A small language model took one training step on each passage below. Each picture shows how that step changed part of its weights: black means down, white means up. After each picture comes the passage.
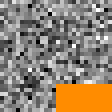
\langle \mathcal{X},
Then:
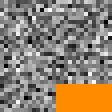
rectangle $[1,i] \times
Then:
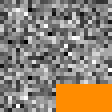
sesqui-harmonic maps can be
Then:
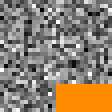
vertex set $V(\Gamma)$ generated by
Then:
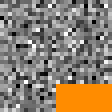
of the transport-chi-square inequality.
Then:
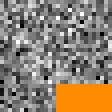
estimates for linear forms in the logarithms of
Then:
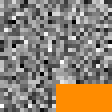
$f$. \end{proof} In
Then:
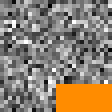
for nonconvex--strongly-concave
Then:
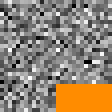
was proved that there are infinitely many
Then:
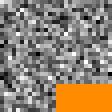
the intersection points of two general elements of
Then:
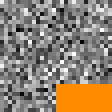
suppose that $u$ is continuous at each
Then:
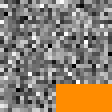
the singularities in $\frac{\widehat{\partial
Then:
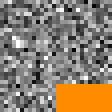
to prove the analog result for $\cL$.
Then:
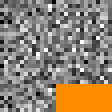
Hopf supersubalgebra $B\subseteq
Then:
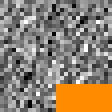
$V$ вершин и
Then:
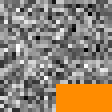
product of rotors \begin{align}
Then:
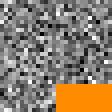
trajectories generated from different initial conditions differ in
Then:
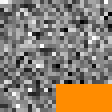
the colorbar to the right, with some
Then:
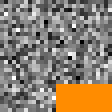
be an $A_\infty$ algebra over
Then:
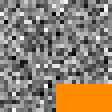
into a functional form as a constrained Dirichlet
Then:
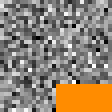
relation on $\overline{E}$ to be
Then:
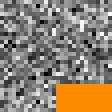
delays of Flight 1 and Flight 2
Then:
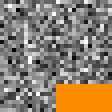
$(S^\infty)$ is non degenerate,
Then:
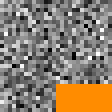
a maximum daily production of 8
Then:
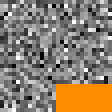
are commonly used in radar and
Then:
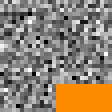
if $A$ is compact, connected,
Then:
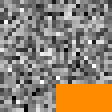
\xi. \ee Here and in what
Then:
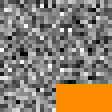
Shkalikov, {\emph
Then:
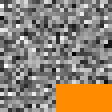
the obvious one coming from the product
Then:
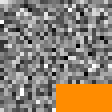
the calculated optimal paths and strategies, with
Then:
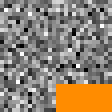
a torsion-free hyperbolic group, $\phi
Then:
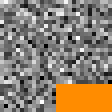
the permutation matrix associated with $\sigma$, and
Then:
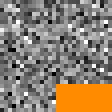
$H$. Summing up,
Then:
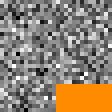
thus it might be used as a reference.
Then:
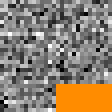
root of~$S$ and:
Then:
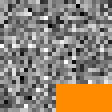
lower and upper bounds on the individual entries.
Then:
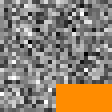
$\lambda^*$, respectively, are rectangles of
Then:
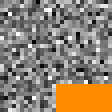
blocks in a traditional blocking argument)
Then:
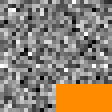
e-y\cdot e)
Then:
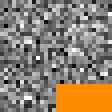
(1.1) converge to those of
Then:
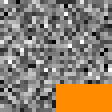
be the divisor defined by the section
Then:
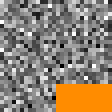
unit vectors. Let $\conv(T)$
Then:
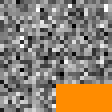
simulation terminating time]{ \includegraphics[scale
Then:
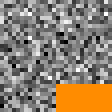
conventions. Throughout, $C$
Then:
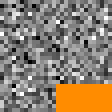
Science Foundation} under project
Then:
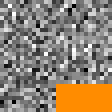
carried out. The Riemannian integrator
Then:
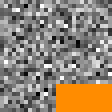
R}^n\times D$, where
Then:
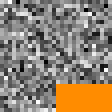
with both the integrability obstruction and the
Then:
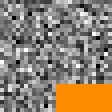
the framework of hamiltonian reduction for the group
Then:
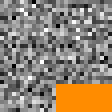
local groupoids} Although there is no
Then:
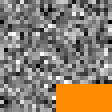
in a population, or molecules
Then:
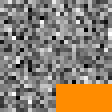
area of the $\varepsilon$-sausage
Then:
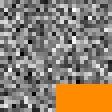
slow dynamics is the so-called
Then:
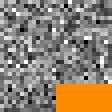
we can derive the objective function value
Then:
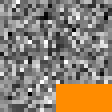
terms in the sum. \\ % At last
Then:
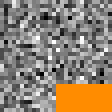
symbols}\label{extending} It is
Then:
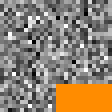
The approach described in this paper is closer
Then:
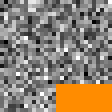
(regarding the function $\psi
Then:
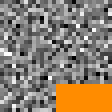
Colombo, De Pascale
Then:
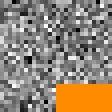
looking to classify associativity with coefficient
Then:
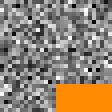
in \eqref{e:RGamma}
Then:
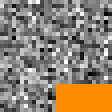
of the mapping class group ${\cal
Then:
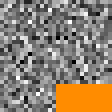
by $(t,u) \mapsto
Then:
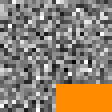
the Table one recognizes a
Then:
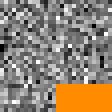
corresponding computational results are given in Table
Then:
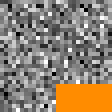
perform the classification task, binary damage
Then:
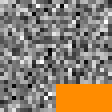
a different bifurcation than its deterministic counterpart.
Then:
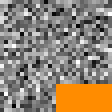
values, and continuous or categorical scalar
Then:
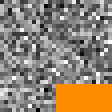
system.} \label{fig:swap}
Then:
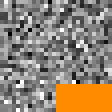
on $B \times \{1\}$ from
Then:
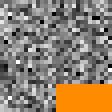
go to describe the morphisms of the category
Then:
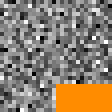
j} \rangle_s \Bigr].
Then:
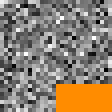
$\beta$ and there exists an isomorphism from
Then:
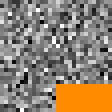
e \in X_G$ by Lemma
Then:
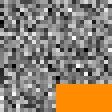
we show how we can restrict our attention to
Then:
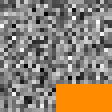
crucial assumption in our small-gain theorem is
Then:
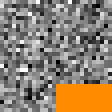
of certain nonstationary sequences of random
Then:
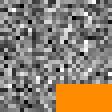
of $B$, i.e. the
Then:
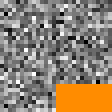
be associated homomorphisms of modules, and
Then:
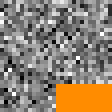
using again the key fact, and setting
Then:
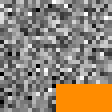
do this, it is helpful to
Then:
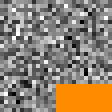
this result also implies that it is
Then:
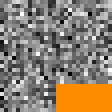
earlier established results, we derive several well known
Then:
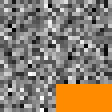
tree of primitive Pythagorean
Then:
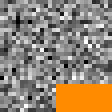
in Theorems \ref{th31} and
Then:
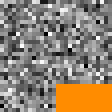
analytic number theory. In particular,
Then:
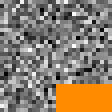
and the use of a line search in
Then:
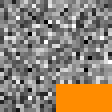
P_{R(\bar I|\bar
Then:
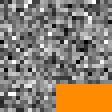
of the $J$-homomorphism and the
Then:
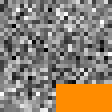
convention to collects the experimental
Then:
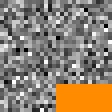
comparison of the leading truncation error component associated
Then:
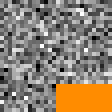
three fold rotational symmetry if and only
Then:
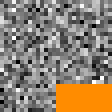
theorem we study properties of the critical points of
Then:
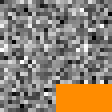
fraction free after $n$ iterations so \[
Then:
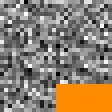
Further, according to the theory of
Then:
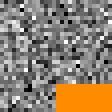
positive direction $Ox_1$. The
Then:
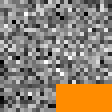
However, applications of LBM to
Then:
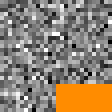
Let $f:M\rarr
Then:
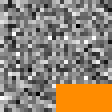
LSGS iteration, followed by one
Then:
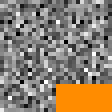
\right) \eeq then the open
